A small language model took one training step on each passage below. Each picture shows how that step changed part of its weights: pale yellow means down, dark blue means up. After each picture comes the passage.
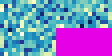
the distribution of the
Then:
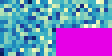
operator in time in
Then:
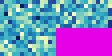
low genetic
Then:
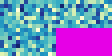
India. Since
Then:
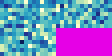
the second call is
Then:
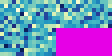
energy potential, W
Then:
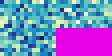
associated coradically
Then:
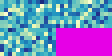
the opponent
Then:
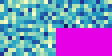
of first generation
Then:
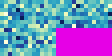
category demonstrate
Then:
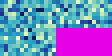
that consistently
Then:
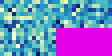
clearly bounds to
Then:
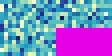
the distance of
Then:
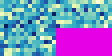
splitting of the
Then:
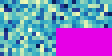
button at the
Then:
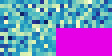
the study concludes
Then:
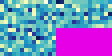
of these resources is
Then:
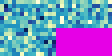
by applying a
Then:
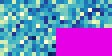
im Jahre
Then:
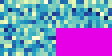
of the images included
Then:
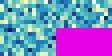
of the algebra
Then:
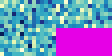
for categorical variables
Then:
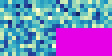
is the contraction
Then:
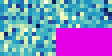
and storing
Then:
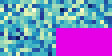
to characterize
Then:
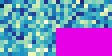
Hill) near
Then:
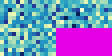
matrix $({\mathbf
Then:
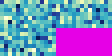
infections that
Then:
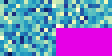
right: 3D
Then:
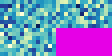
Social Sciences
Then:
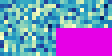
in tire management
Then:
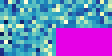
2D facial
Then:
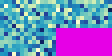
this, we aim
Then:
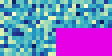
peace a
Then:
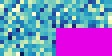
numerical analysis. A
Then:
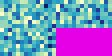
in the conversion
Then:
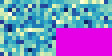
part of the
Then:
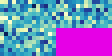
must contain at least
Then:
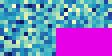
well correlated in
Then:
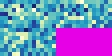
plate after each
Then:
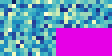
partially filled
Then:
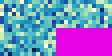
robust software
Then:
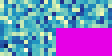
\times 4$
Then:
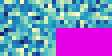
These are the ones
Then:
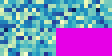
able to write
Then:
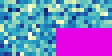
$ again shows that
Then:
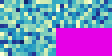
the end points of
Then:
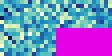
sampling of
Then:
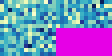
of simulated
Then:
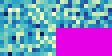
observe any
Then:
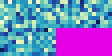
goup of type
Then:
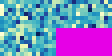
- Information
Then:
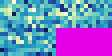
source of
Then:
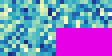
A$ be two
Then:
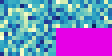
the low charge
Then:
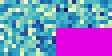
a given rank and
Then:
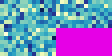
gave the exact
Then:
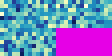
Na as
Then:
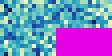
where as above,
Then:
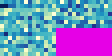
strategic goals
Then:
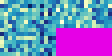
a view iteration
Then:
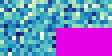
not provide any
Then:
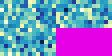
a model that included
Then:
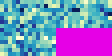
following form $$
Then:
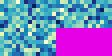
Lagrange function
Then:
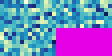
stuff that
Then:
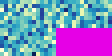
to space. We
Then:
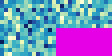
and structured
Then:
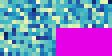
reliability of
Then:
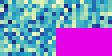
with legal
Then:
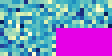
extend $\tau$
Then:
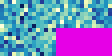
a neighborhood of
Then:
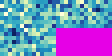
adage has it
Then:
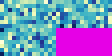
of independent cases.
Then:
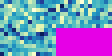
and an appropriate number
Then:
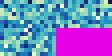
find suitable
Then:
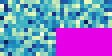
over the total
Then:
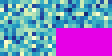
to assets
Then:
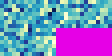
defines a
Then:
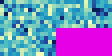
shows that a
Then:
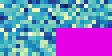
plants can
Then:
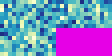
the features as shown
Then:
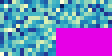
education quality in the
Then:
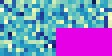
is increase. In
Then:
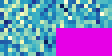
Rogers and
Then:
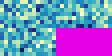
affect the result
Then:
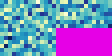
exploiting the
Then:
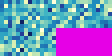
Next day
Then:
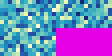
k+\beta )
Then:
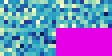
better meet
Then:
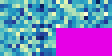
Interaction with
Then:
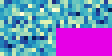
the Law
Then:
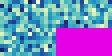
sequencing data
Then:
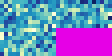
the presentation $$
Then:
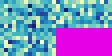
of equal-gain
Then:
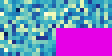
reranking techniques
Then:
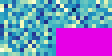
the purpose of
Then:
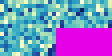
of $n$
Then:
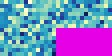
sera noté
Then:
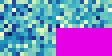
there exist an
